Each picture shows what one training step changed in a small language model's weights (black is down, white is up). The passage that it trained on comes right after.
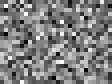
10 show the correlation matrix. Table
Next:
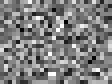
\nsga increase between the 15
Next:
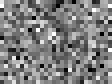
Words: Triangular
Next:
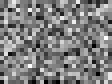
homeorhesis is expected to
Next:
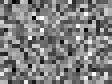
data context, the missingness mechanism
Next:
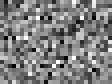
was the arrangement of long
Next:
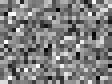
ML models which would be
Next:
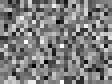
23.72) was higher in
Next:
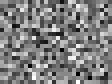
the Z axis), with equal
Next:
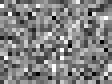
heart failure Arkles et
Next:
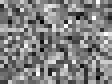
part decays as the wall is
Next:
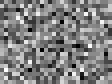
dysplasia for
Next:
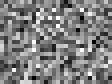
\mid R\langle p,
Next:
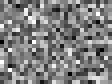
lot in better corrosion management
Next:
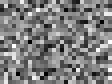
sections in a sample of three galaxies
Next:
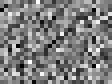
is a good alternative to traditional
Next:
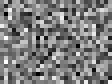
undertake this study. This study
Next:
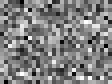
\alpha_4$, for all
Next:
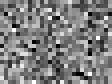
the number of model calls for
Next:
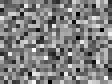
from the cut-off of the
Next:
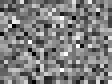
often predict new physics to manifest
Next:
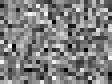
the Compton-$y$ maps
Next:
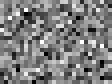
well educated, they should give
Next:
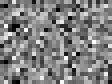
galaxies (column density, metal and
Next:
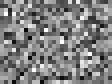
networking, all formulas
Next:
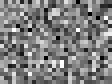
Teachers are the figures should
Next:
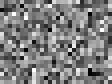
types fall in the class of
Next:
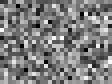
discussed in Figure 2e.
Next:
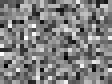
students' critical thinking scores,
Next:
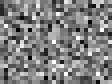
for the transmission of a prescribed
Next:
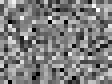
like a cover and prevents
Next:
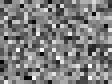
taken for various sizes of the initial
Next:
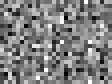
of selective pressures.
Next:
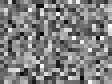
financial support to J.S.
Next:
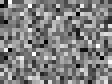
from the sapphire substrate
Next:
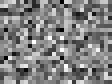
an integral and determinant part of
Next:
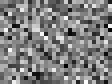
the study of concrete examples.
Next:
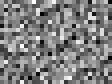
and is undoubtedly
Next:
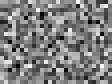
years. Only 75
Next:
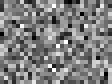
LVS, specifically the complex
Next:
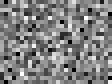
texts, we note the
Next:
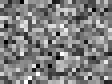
\left\{ \exists
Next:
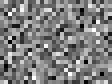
the artists who joined into
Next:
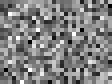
to calculate the thermodynamic potential,
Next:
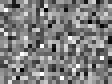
model. The parameters of the
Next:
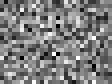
tracks can be patterned using
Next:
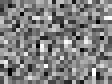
of interaction between electromagnetic field and
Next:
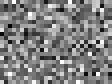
fluctuations too. The grid can be
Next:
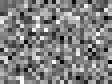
with the condition number of order
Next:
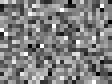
functions. The overall radiation pattern of
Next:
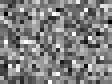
At the present stage, the addition
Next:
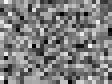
we study the SSA for photon
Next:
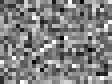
in a simple case. For
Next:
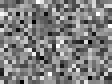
parameter $M^2=12
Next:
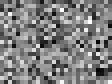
relative efficiencies can be estimated
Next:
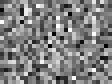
& Frankel, G.
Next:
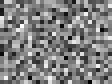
(RGA) was situated
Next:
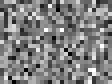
these specifications related to the functional
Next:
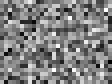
drudgery I think AI
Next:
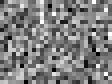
following homoclinic orbits
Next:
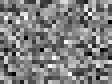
translations to be not only
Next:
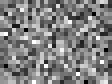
the work presented in this paper.
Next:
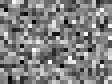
similarity of property range. There
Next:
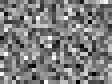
it exceptionally suited for practical
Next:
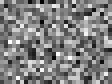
be combined by tomographic techniques
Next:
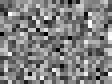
to limit demands on community
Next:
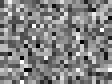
other affairs and the result was
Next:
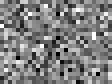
oriented [1]. The focus
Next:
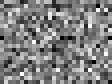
MPS is used to encode
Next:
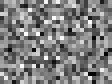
here with the same conclusion. If
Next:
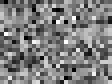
who is coming; to catch
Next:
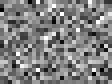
Way are dominated by a series
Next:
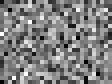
the discovery by Thomson
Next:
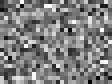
tuberculosis patients were the target population.
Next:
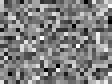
Hamlet can be identified as
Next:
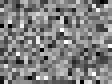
doing windowing over interference spectra to
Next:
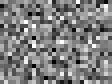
experiences of surgeon in
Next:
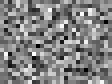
that would help predict which models
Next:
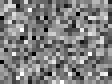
of the cosmological constant on it,
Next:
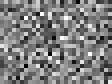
can be confirmed from the fact that
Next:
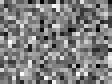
be modified by interaction with the
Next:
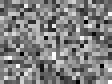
from simultaneously holding office as
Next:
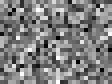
Fac. Ciencias
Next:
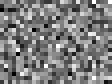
prediction and decision making, Data
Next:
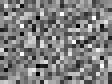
relative combat effectiveness of UCS
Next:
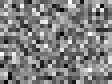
exist. Celce-
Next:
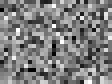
controls can be trained to ensure that
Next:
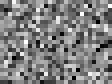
2. The results of a typical
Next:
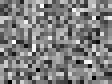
\end{eqnarray} where
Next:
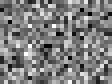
play a major role in architectural
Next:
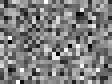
and non-irradiated samples
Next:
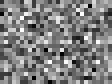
3 \\ \times \quad
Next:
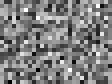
\end{figure} First,
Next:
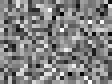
that a random $u \in
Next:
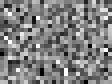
a Canadian bridge having
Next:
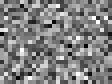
calculated phase diagram for the $m
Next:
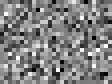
had suggested that such a signature should
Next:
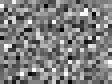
indicate an SN blast wave velocity
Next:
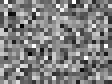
w_0 and mid-plane
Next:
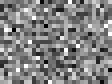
self-consistently. However
